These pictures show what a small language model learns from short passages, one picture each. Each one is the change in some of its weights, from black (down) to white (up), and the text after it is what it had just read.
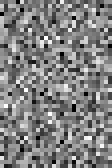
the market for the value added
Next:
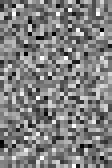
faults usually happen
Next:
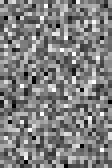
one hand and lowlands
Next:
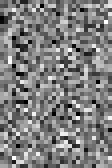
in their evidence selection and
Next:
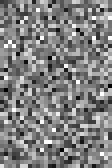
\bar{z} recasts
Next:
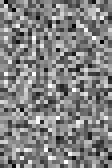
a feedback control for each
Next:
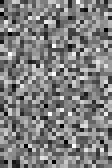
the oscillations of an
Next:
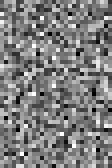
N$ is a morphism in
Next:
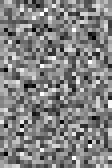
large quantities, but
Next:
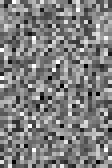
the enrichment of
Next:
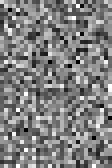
could have it all - a
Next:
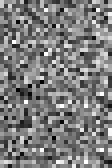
Figure 2. Female
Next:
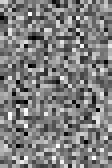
and can send evidence to
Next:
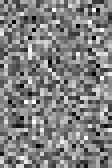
Metafunction which focus
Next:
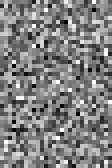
building. To
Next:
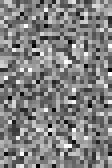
point in the story as the
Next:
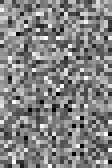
frequency are related by
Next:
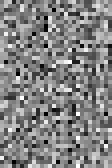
example is an open set in
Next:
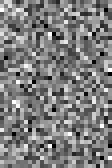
has an improved protocol in
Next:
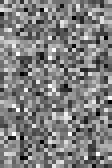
expectation for the data rates
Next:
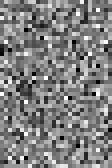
Finally, we need the following
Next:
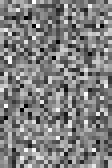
seal the leaks and
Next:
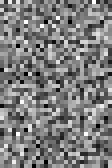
is necessary to find a
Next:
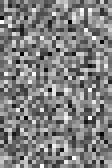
achievement of
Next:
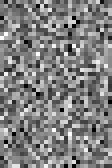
in this university or
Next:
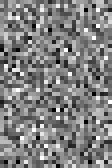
cell membrane of
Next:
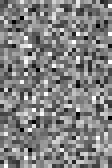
Puma worth an estimated
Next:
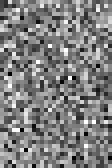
by beam electrons or
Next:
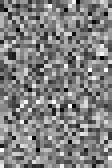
be the derived log de
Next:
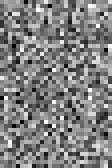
context and the department
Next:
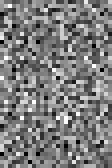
a certain generalized
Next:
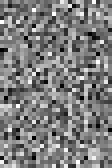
enhancement of this concept
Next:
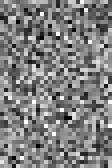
the mixed case, which
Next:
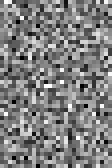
the non-zero solution
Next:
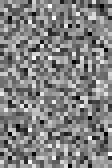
Brilliance CT
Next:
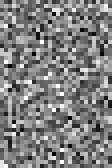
use. \begin{lem}
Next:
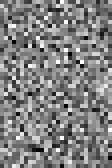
in the intestine can be
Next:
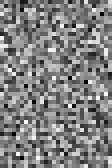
above to a negative value of
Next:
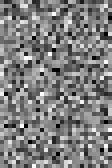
sequences in \cite[p.
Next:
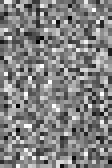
20 cm, with a
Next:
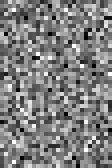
shunday matematik
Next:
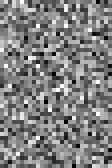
manifest variable, partial
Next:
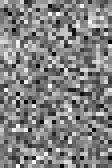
for the domain decomposition
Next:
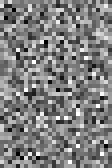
she has envisaged
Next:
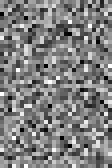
While the family was
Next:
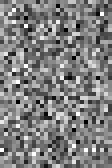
is actually quite
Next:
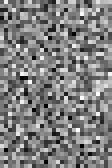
secondary amenorrhoea
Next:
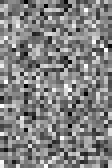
Based on the performance evaluation results
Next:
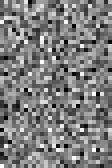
of legislation of the
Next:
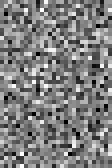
cases in Wuhan,
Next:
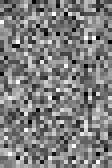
Spirituality is
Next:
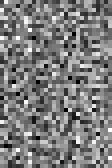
This comparison may
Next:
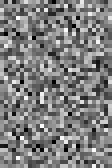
of their disease [1].
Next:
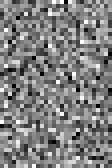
outcomes (LOs)
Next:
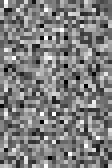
By Phone After
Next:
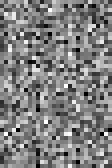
the supremum of the
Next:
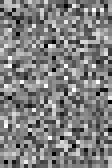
extension of algebras.
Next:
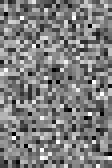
subset $\tilde K$ of
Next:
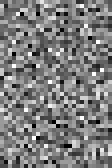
case of austenitic
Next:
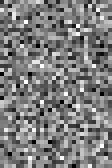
adapted process $Z$
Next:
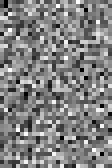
using a third order
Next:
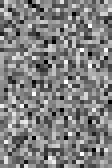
we define the partial sums
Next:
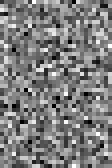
normal lines of $S$
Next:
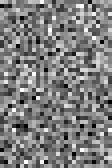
a sequence of approximate maximum
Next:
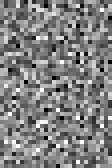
among young
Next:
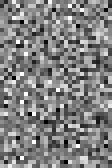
to gain a healthy,
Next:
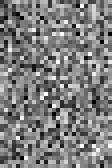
had not yet realized the
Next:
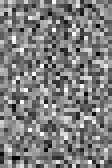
Jaipur district
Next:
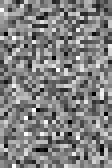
definitions are taken from
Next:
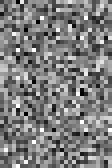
proved that projective normality
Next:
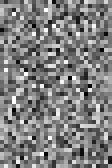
be evaluated scientifically
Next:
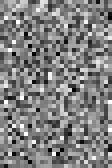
models in (\ref{gen
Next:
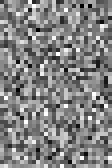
of Brualdi,
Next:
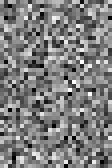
way we can test whether the
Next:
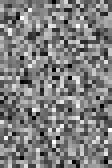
could also be applied to other
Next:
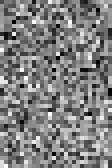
\proof (ii). Let $\phi
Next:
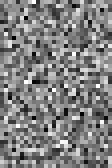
new version. Indeed, it
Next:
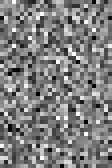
for the bachelors degree
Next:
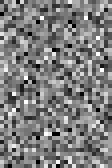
Z. Hao proved the
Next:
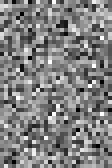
What goes round the
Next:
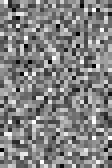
Namely, given the prime
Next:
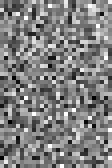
the volume concentration of
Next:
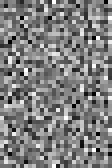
and Nadam algorithms showed
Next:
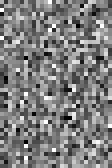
sequence of points, however, that
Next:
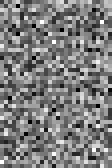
• Compulsory
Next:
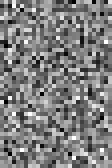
or $M_i$, and
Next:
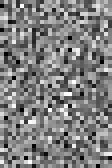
$f$ may be obtained by
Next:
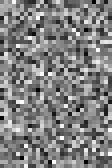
the degree to which these IT
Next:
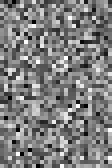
of digital transformation is
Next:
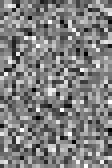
in which the cost of growing
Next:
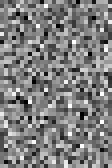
hand, weedy-check
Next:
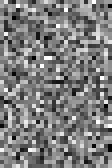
I_\dz\ran$ such
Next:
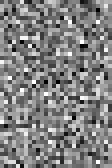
points (y_i) for each
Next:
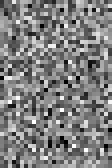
the introduction of parametric
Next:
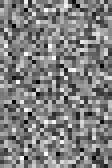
factors, this approach provides a
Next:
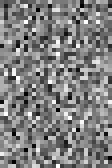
optimal ordering interval is
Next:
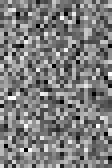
educate and to be
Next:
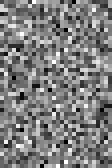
lines to more than 100
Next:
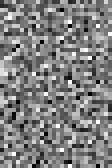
closed orientable
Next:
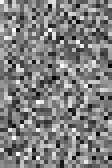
\vincent{From now
